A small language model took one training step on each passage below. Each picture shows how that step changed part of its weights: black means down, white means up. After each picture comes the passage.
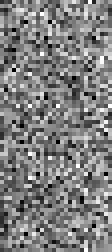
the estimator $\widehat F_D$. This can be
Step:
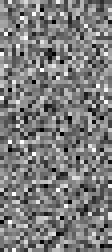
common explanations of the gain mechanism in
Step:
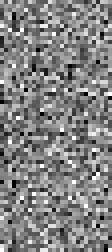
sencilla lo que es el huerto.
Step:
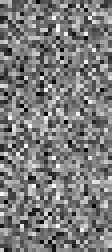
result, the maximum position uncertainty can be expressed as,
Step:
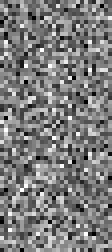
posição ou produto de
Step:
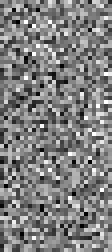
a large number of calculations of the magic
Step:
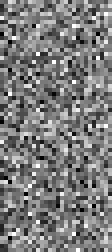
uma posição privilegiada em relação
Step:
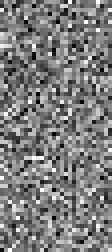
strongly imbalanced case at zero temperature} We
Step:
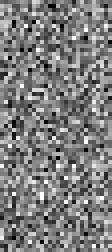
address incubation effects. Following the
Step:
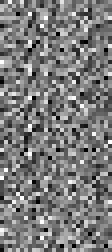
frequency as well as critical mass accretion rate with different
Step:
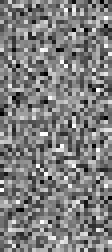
saltan al campo de las
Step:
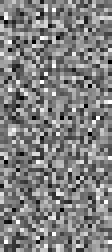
types. Our construction comes out as an
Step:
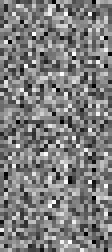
sohasida ham Rossiya imperiyasi
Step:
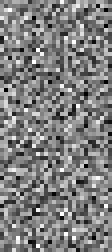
natural sources like sunlight to record
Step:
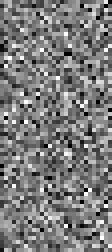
$V$ is quadratic in the random matrix model
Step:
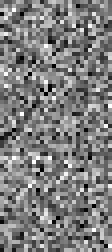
then the functional $\log p(e^{\y})$
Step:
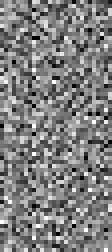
etib bormoqda.
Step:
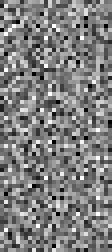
thuis bijvoorbeeld
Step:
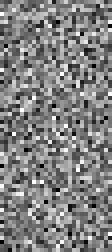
dos processos de patogênese
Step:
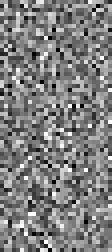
According to this method, uncooperative
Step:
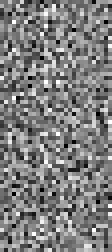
doğru bir şekilde
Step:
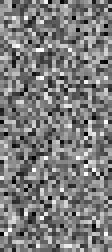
finding feasible points that are near the global
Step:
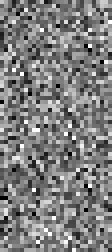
exists a CT-representation }% \[
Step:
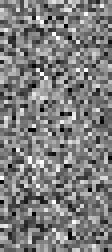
after a length of time. Such particles are said
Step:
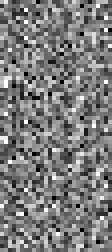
\verb|ARES OS|) is an
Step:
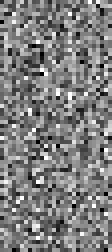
is a coadjoint orbit, it has a natural
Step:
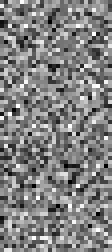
the universe the fifth dimension shrinks
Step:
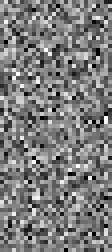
lead to bases related by orthogonal
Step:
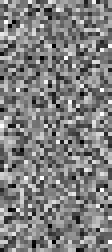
on the derivation of microscopic effective
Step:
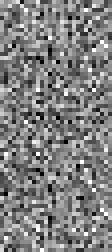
which assesses the stability of natural or man
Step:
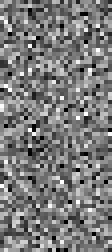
Turing model. The complex interpretation of relative expressive
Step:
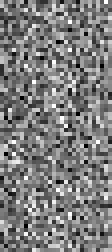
una edad que está entre los 31 a
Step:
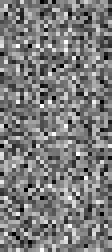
in Mathematical Physics} {\bfseries
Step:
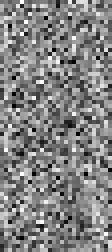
the insulating state (see appendix
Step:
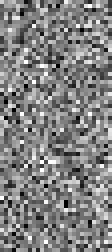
be the same as the determinant $A$, provided
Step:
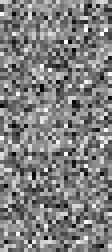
number in the interval $ (0, 1/2).
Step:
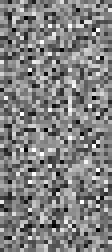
sağlıkla ilgili
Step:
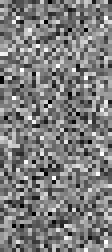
o(P)$. \\ \noindent In the following two cases
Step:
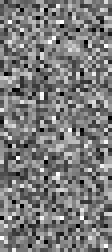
\end{proof} As an easy application,
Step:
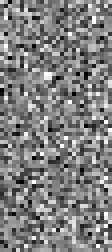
the Kaliningrad region is a unique
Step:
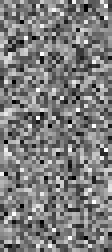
with the quotient by $\Xi$. In
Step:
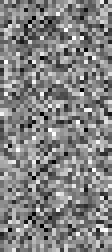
in $K(x,y)$ for all examples
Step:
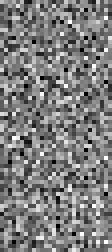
thus be missed in a search for interesting
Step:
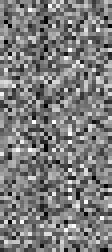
(group method of data handling net -
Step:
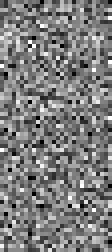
fundamental groups of higher-rank graphs},
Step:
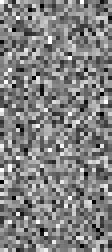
- "Kim tez topadi?";
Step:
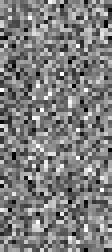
significative sur le développement boursier
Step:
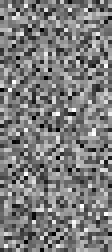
on a background space-time. The same results can
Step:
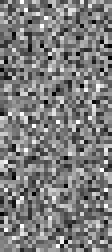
default lepton transverse momentum cuts
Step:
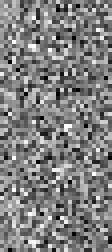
\title{CMB Anisotropy
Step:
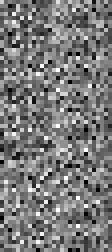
با این حال در
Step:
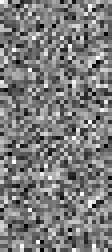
12). The relatively small differences between the temperatures
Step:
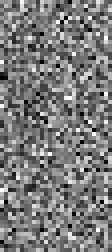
In both processes the lepton family number is
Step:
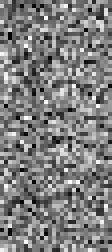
It is enough to prove that for any
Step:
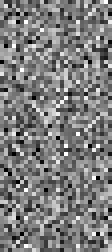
Jones} \begin{document} \title{The
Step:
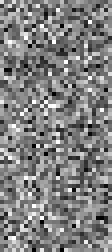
The term $V_{\mathcal{O},\nu}$
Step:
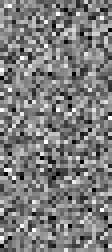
$\epsilon$ is the coupling strength.
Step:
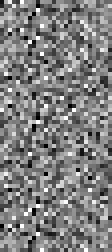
accretion. In fact, accretion
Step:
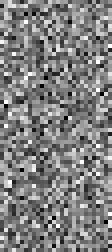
L. and Villon, Luis A.
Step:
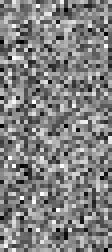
saroyida maqomlarga juda
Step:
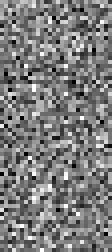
Energy Stereoscopic System
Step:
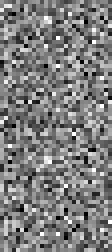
One of the main interests in dealing with
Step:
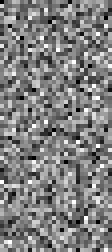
& $\mathscr{LEL}_f$
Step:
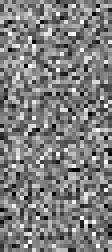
utama. Pembangunan
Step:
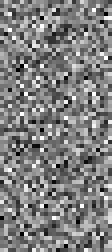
\prec y$ in $P$. Let
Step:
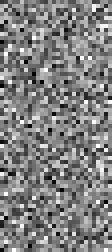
R B\trivcofib \widehat L\widetilde
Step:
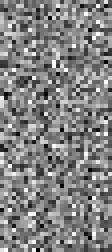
қарор топтириш,
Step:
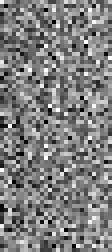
have still presented no scenario as to how the
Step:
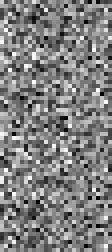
resonators due to phonon
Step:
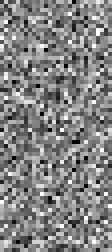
*Beowulf* kabi
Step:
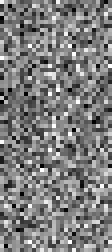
unexpected considering the additional electrons provided
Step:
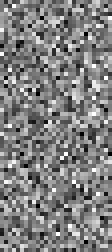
initial $P$-positions of the game
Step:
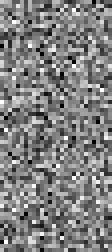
том, что каждый
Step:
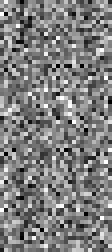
of Statistics and Mathematics at the University of
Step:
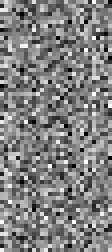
1.1 for the digraph case.
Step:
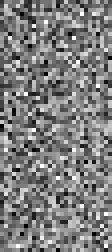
in some strip of a positive width, a
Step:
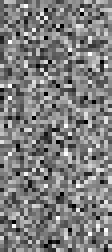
we show that our code allows user to write
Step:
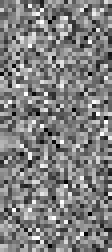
asosiy ikkita komponenti bu
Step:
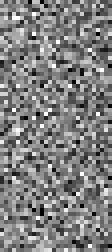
topshiriqlarning ta‘lim
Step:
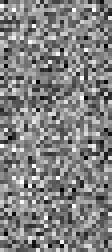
absorpsi dari gugus NO_3
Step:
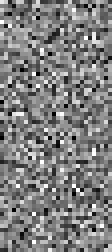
școlare într-o
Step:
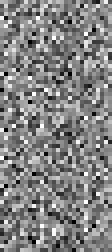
and \[ \Vert H_{+}\Vert
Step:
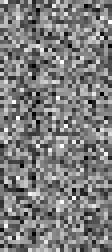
Это позволяет
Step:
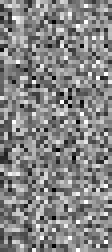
itself be a regeneration point.
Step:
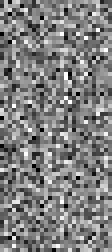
— tashkilotini rasmiy
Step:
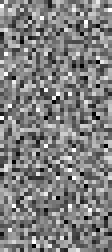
of the quasi-Hopf algebra
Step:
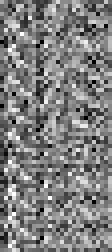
داشته است که
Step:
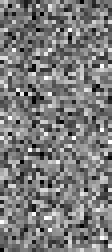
following two properties. At first, the space
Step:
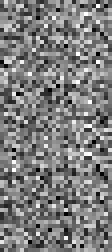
тизимида амалга
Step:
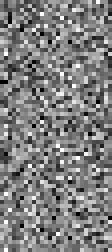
established and is employed to define the
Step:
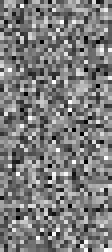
300 K using a Quantum Design
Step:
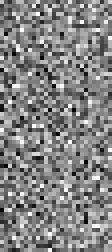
patrimônio, pode ser
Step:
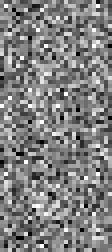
the fibers for~$s \in
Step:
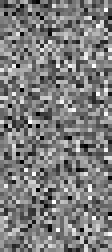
$f(R)$-type gravity models by assuming
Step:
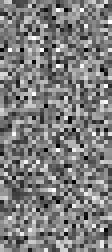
power series $\varphi(t)$ in \S 3 of
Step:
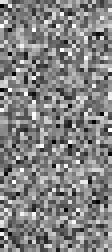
now. Originally, we obtained the discrete
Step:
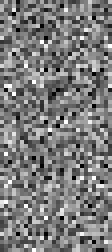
if we accept that $u$ converges to a
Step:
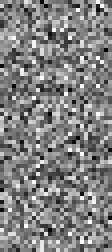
corresponding to the zero-flux boundary condition
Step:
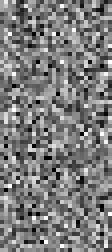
volume is unphysical has probably
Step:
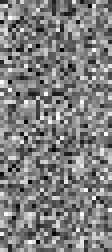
activity time, supporting the hypothesis.
